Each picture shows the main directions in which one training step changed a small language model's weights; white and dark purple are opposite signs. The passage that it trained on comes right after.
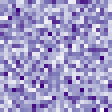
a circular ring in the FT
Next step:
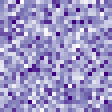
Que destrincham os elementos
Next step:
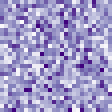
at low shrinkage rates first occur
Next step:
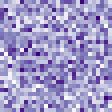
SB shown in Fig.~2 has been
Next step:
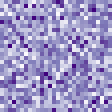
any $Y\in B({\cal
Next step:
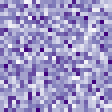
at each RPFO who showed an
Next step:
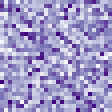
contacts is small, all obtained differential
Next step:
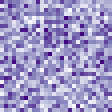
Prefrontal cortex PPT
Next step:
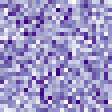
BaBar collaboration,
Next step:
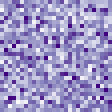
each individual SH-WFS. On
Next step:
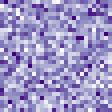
specimen. The development of this porous
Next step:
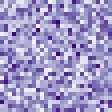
her confiscated freedom by
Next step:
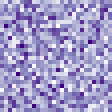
amount of enclosing rocks
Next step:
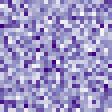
and a fixed flux ratio (e.g.,
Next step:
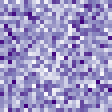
the ECs: the temperature dependence is
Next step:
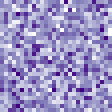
titular. Embora esses
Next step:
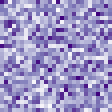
function considering the debonding length is
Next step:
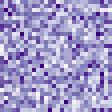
the impurity dependent character of the electron spin
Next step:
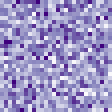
for Physical Sciences, 8050
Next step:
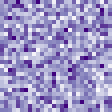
views of the point cloud,
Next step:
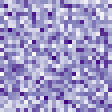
divergence while specifying different quality
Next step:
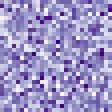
and WFS-2 write
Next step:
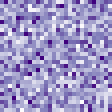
squares, except for the magic
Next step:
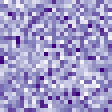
interaction among LBMs that allows increasing
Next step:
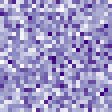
a characterization of single-event effects
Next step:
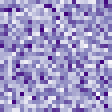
Sports Performance III*.
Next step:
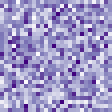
deviated from the data distribution of the training
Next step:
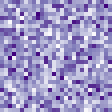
data. The amplitude pressure was determined using the
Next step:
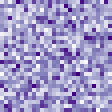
the oxide, the structure of the
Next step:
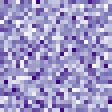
Correlation Table School Climate
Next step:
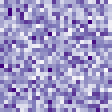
milliy tarbiyasini
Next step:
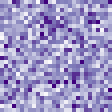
separate topic. The articles are
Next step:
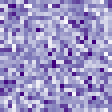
2, el TSN AF es la
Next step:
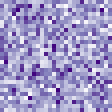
electroanatomical maps,
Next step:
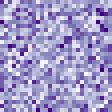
which everything that exists must be
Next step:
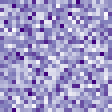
squeezing, but for $\lambda =
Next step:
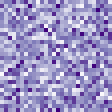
the radial motional ground state of
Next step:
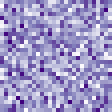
главного редактора:
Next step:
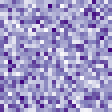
to sample all models at the same time and
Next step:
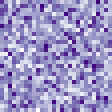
execution evaluation: the rubric requires
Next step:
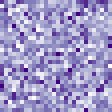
yaratishda o'z
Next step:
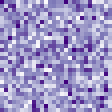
and extraction) leading to
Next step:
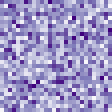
plane, we cannot determine the sign of
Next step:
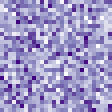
propagator. %or two site
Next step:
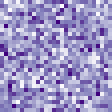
algorithms in the mid 1990s
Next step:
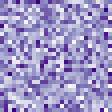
configuración del suspenso¹⁹.
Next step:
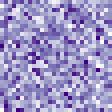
qaralsa axborotlarning
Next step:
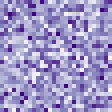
simple browsing, and making
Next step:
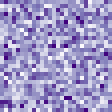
extracts of *Terminalia*
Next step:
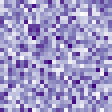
Recebimento do original:
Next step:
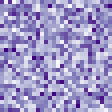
The standard variable $\zeta =
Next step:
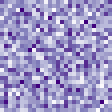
ambientais associados à gestão
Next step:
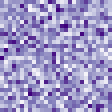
authentication information does not match,
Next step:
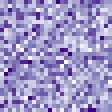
power spectrum, mainly near 150 GHz
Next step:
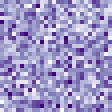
его экспорта
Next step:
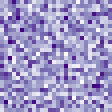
qilinadi. Tadqiqotning
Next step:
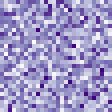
the vortices and reduce the
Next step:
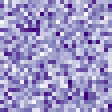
an Binary Linear programming problem
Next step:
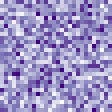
exterior and interior solutions. For the
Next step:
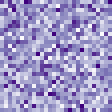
or the ratio of the received power in
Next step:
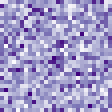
de los bordes: cuatro,
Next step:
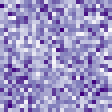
Pader where MDA could not
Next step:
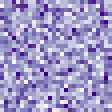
the household real property cannot
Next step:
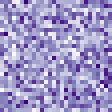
the experimental data for gas (g), solid
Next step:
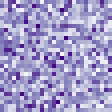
liberated FFAs are
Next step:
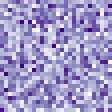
reservoirs are essential for
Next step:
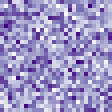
the concept of gender as different from
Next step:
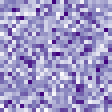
into a sterile test tube
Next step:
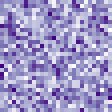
ba'zi bolalar
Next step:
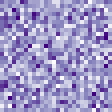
speed-strength qualities
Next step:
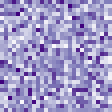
Астана, проспект
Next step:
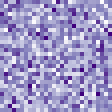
in both rows. The map
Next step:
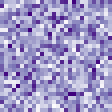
proposed benchmarks such as
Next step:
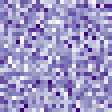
The study examines the relationship between
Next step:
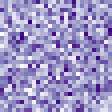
que genera apertura,
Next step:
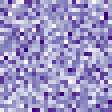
Carbon Capture Utilisation and
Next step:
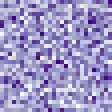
governance. Van adequate
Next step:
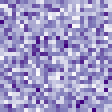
за счет прилагаемых
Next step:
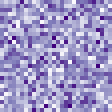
the implementation of the ABC project by using
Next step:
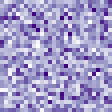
vessel area, ultimately for
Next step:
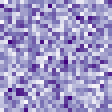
jarayoni haqida
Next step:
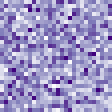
samples, 1 g of soil sample was
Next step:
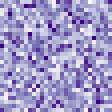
to Klara Kopač,
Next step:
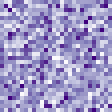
from the task and partition models to
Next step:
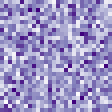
қилади, бу эса
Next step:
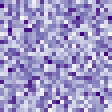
throughout the pulse
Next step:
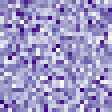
a purely imaginary number. The
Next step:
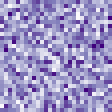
và muôn màu
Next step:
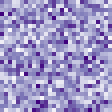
weighted by the electron density). Cases without
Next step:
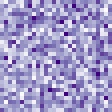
higher momentum-space cutoffs
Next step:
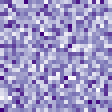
and for each type of work more than the required
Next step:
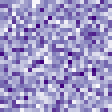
are defined analogously to the
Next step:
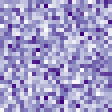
coletiva que permeia a
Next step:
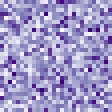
that these functional groups could attract the
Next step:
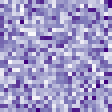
ela é importante e fundamental no
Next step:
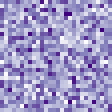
Database DPMT Data
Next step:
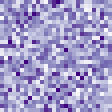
even static view of culture is therefore,
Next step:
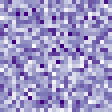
Comput. Sci.*, vol. 13,
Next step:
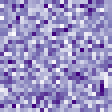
e à liberdade,
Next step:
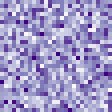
Lokk Dzh. Dva
